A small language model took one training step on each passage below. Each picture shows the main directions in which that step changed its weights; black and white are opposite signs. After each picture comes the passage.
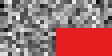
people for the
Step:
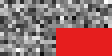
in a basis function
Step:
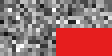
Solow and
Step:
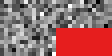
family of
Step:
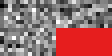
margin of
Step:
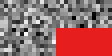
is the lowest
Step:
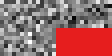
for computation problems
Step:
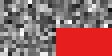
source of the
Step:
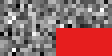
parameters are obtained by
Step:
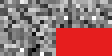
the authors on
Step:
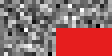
a hybrid
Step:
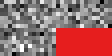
in this report
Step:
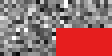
was declared
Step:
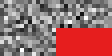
considering units of
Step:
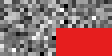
agent of natural
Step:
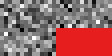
a source term.
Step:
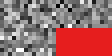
tests. A
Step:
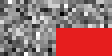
essential** not only
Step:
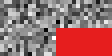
systems and to improve
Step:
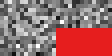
the employees
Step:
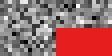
the 4D
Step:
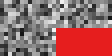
control over the
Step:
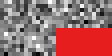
characters seems
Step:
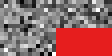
chance probability is
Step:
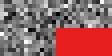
entanglement entropy of
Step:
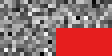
about change, some
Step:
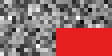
might wonder
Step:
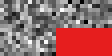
tested areas while
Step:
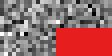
we take the
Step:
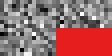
baseline =
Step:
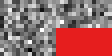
chronic conditions
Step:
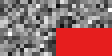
after the wave
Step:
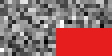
the validity of
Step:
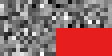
studied the difference in
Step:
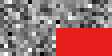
high as 8%
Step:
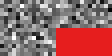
a recent survey
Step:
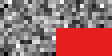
ensure the strong presence
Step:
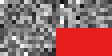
For instance the
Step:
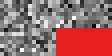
changes in skin
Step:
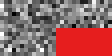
relevant code changes to
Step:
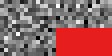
the EDMs
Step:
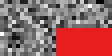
the available treatment
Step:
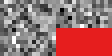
data culture in
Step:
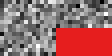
. The global
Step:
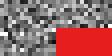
the time delay
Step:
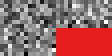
movement on a
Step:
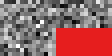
for the total
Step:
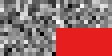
evaluated during this study
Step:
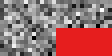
conference of the
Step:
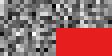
These three levels of
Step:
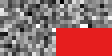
not consider the
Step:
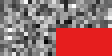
runs of the
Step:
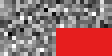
to describe the present
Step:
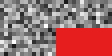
an engineer
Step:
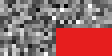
described by the
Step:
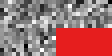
analogous to
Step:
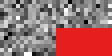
ester and
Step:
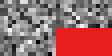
the next results,
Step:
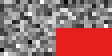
work, describing
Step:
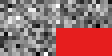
CN implementing
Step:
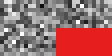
advancements in
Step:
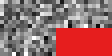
The simulation does not
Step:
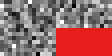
low priority,
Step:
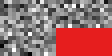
of similar analyses
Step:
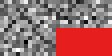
the phenomenological effective
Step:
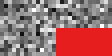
of the angular
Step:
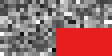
from literature with different
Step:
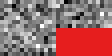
symbols need
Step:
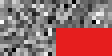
Hence, the
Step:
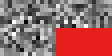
will be less
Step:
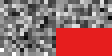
affect maize
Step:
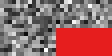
model; Full
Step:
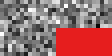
and can be
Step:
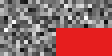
the limit of being
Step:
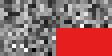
association of
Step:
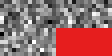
electric field, in
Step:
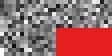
to make them relevant
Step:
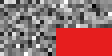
for instrument development
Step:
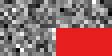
enables the business
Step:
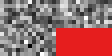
model with a view
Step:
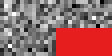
order tangent
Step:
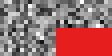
structures in mixed
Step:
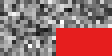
order to benefit
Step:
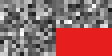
symmetry of the
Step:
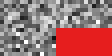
transmission for
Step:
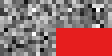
might welcome
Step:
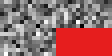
use in the
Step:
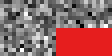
improvement of their
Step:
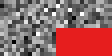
to higher energy.
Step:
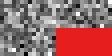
core essence of
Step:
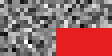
the input image that
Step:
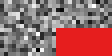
enhancing the
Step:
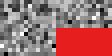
application combining
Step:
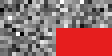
show that the predictions
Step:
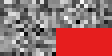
assignments for
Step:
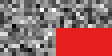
a follow-up
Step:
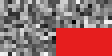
samples with the
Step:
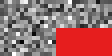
the experimental testing
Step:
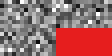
26. Figure
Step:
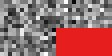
charge via the
